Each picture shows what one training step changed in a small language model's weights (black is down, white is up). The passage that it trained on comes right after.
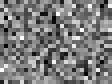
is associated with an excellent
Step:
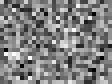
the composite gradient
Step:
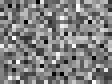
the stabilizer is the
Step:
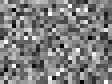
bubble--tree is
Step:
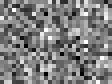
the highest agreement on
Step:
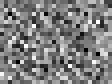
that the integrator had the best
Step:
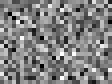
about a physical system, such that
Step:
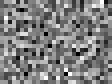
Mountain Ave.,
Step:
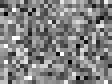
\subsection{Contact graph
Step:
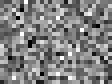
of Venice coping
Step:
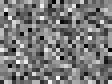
might be improved to a value
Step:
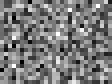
presents a transition to a
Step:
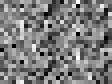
following two methods are not equivalent
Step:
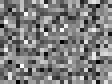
democracy, reduction
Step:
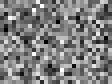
values are for the set of model
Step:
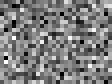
obey the divisibility
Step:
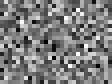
is shorter than the
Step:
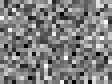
the field. These interpretations are
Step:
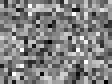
Bayesian inference
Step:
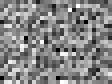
Nouakchott around
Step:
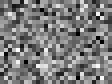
a very important spicy
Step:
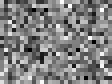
\nabla )D^\a
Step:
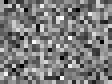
the micro-macro knowledge
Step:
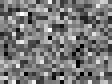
on the responsibilities of those
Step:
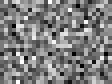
a positive integer $n$
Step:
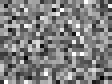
associated with dispensing,
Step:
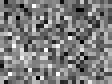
at the horizon and in
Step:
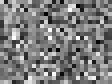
application was sufficient to pass
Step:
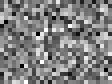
$M$ is a {\it
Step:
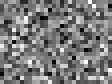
After the event, the average
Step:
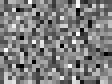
accurately localize a
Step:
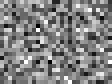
all cases of parallel bundles
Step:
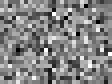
$. For this distribution $ E
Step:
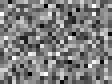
follow the contour of the
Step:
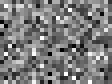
the memory we can therefore
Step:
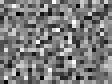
one needs to address two
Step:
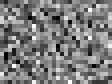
for the lowest values of
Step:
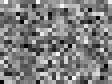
on larger masses. Probability
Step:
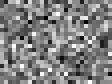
Oort Algorithm", in
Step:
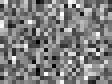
\leq x_i \leq
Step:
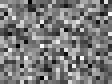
left colon of CRC
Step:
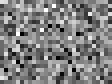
if necessary by a permutation
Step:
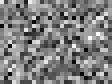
MetS Factors.
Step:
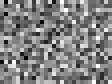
matrix operations first time introduced by
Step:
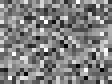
and other structures. In cases of
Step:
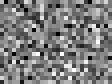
only be obtained by going back
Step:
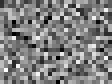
the conformation has $2$
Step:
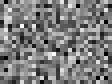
(500 ppm) application
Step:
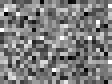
vectors spectrally localized at
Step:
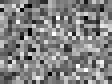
to \cite{AC},
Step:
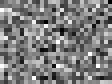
child's quality of life in the
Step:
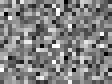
does management of public
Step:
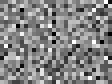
special language you
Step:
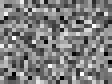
the determinant is $n.$
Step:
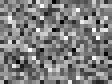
association rules of the proposed
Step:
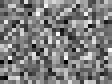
this verification stands in
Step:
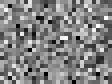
density with historical population
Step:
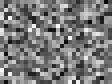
from the movement of
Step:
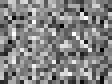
.343 discoverable space
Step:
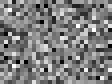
endomorphism algebra (of the corresponding
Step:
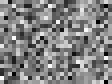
a tree of order $n$.
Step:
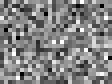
the concept of partially
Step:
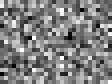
old (18-month
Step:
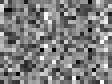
unit. There, a simple
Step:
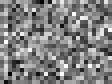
\cong \mathbb R$
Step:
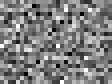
fibration $\alpha$ has general
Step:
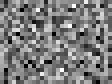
to measure the region of interest
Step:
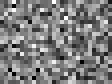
according to the domains that are
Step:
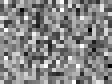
. \end{aligned} $$
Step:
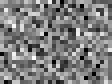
proof of the above theorem, the
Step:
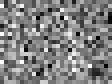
is a weighting function, and
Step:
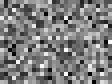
the angle $\phi$, but not
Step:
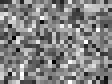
cones, Grassmann
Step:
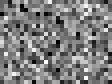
20\% highest multiplicity
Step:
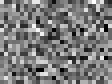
distorted by their choice of
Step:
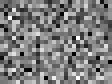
by reweighting the original
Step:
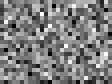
correctness of the rules
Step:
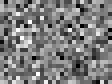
electron located at a transverse
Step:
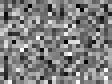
V. K. Banga
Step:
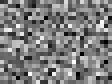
SDC representation with affine
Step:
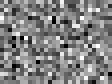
of order $r \in
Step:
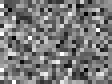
for app usage, offer
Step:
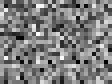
in their courses.
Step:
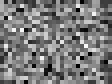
has maintained persistent
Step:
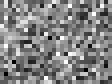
reads \begin{equation}
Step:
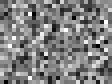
university are the norm,
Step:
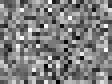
active safety, which
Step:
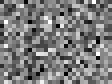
section, we describe the method we
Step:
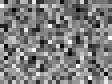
at a network-wide level is
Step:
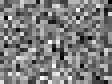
red is from blue. It
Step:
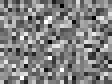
Narratives 2.
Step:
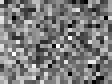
the \fito{} assumption
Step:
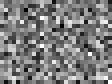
region for star-forming
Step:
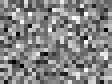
Old Dominion University.
